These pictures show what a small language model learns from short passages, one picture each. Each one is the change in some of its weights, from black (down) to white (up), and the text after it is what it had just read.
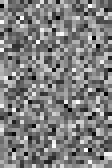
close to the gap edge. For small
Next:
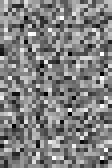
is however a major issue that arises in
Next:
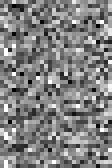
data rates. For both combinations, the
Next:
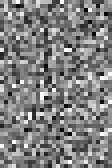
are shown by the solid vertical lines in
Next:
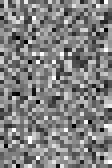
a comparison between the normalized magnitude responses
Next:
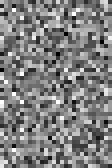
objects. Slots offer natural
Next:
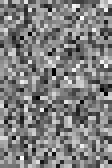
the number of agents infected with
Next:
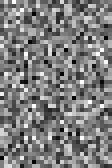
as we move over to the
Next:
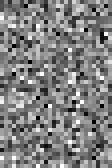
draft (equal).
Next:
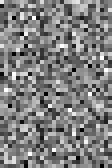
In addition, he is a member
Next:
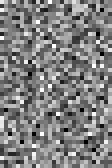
Mg {\sc ii} line.
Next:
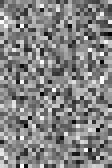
its equilibrium magnetic susceptibility and specific heat
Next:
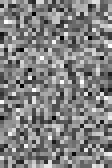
application processes on compute nodes and {\bf
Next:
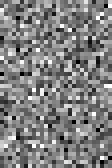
lowest mass halos, there are no obvious
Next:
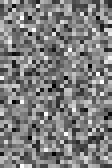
given by this work does not
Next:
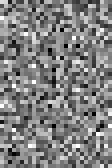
planetesimals may be underestimated
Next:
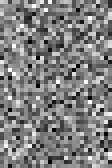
been used to produce a smooth prediction.
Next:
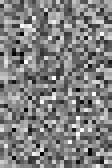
same principal symbol and is therefore in
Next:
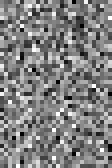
\Delta A \simeq 16 \pi
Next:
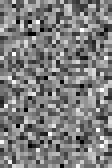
mass ratio of the system,
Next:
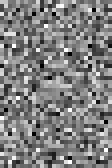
be taken into account. Finally,
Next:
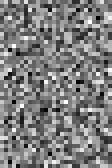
the number of particles, $L$
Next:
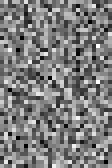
the photoionization calculations, the results
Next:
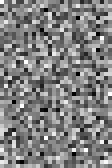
limit $r$ has the right
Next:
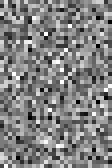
a kinetic energy of about 2.5
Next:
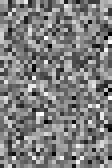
of science applications as elucidated
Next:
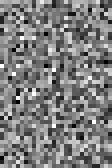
supported by and moving in the Earth's
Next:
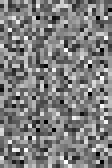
between variables. For example, in a
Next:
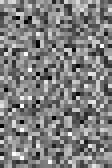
derived from SED fitting with
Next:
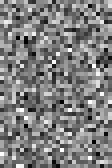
analysis has been presented to improve the
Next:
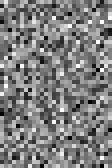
I was [doing that]. But
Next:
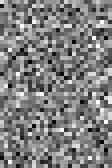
most of it can be learnt and
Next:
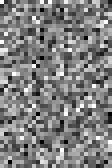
Accordingly, the pair potential is given
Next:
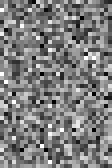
electrobiology, including brain
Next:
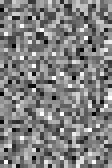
Using the inverse disformal transformation, we
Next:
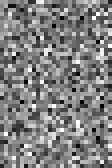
proactive protocol, we have chosen
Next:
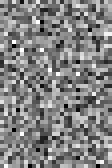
ambient pressure, $\rho$ rapidly
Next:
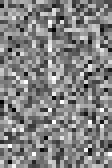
and following) or highly discrepant with
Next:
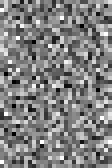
increased in order to explain our experimental
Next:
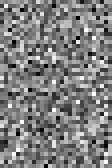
T)$ defines the black hole horizon at
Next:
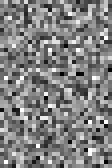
the same from squark and
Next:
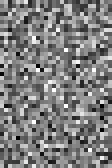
of spherically symmetric perturbations, which can
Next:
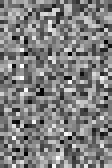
and hence the system is still a good
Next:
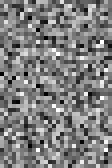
system for the special case of
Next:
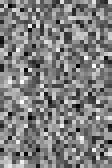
Classical Theory of Fields}
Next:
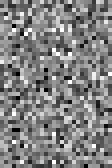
each line is indicated in the upper right
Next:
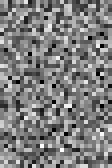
of $\tau$, this is identified with
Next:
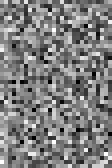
the main difference in two dimensions is the
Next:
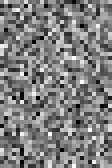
in \eqref{Hyper},
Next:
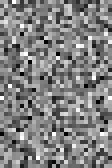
negative should be excluded if the redefined
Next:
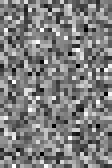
the emptiness problem of a sequence
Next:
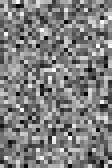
are the total densities of ortho and para
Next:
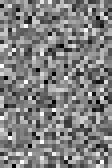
treated with caution. For each
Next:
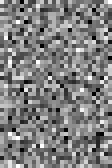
redundancy of UcompM is
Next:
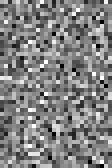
via a Quasi Oppositional
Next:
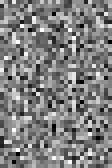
analogous derivations in Eqs.
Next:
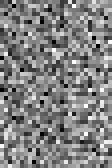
loss substrate.[3,4]
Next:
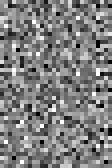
$\beta=2$ (green
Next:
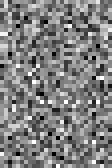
can be used to guide parameter
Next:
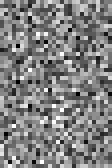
Two 0.5MHz
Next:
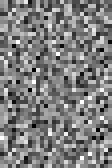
of step operator iteration can never reach
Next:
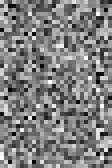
iterations. However, in practice, the
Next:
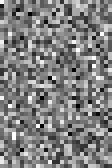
lead to bipolar + equatorial
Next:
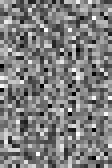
task construction. Security-oriented
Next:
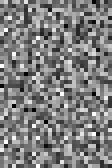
the end of the simulation ($\sim
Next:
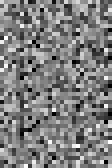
stochastic control theory with dynamic programming principle
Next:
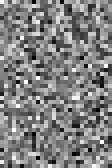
note a very good agreement between both sets
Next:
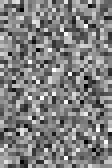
& Her X-I
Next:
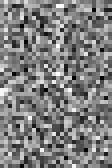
is increased. In this case the phase
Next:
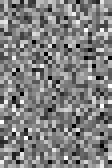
positive for pleural effusion or
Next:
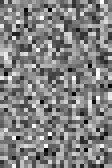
scaling the Lagrange multiplier and the
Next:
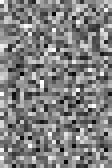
closest integer number to $x$.
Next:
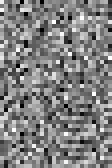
region 4. \begin{equation}
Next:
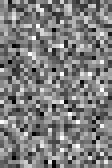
(which may be considered easier to
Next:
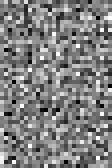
the vertices $v$ each of which
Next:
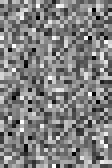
from one to two. If the period
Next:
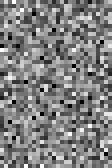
as it offers accurate estimates for the
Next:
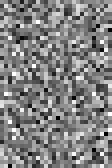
hard-fraud gate,
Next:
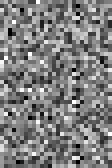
parabolic region of the
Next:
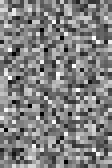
velocity dispersions ($\sigma_v
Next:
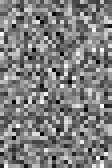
fluctuations of the transmission. We study the
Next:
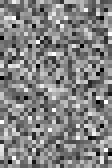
average. The local Boltzmann
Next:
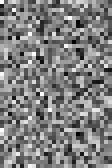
Based on the generated functionality
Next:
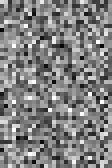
forms), and the energy release rate
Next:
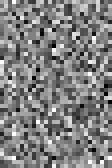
compared with the QMD calculations. The
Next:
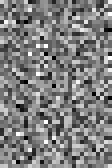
structured interactions or the environmental
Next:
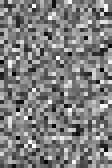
its use is practically limited to networks
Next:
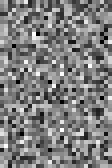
of Cornwall's solution it
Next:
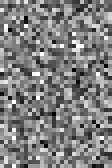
for the existence of traversable
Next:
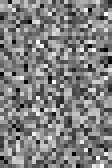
also available the form of a
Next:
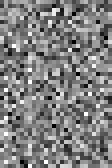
and Manolio, Teri
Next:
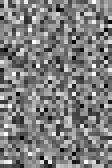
a powerful framework for sEMG
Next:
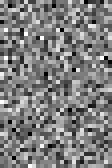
B follows component A were 30 times
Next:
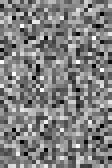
good approximate equilibria. We extend
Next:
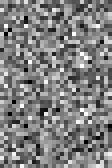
for which the predicate $p$
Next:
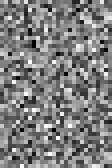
the action of short-range components of
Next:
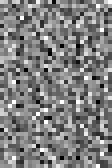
using the iterative maximization procedure described in
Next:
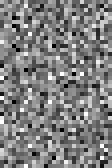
hence components with arbitrarily large
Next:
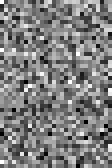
Specifically, the medoid tree is the
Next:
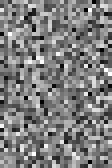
to abstract their robust features and see
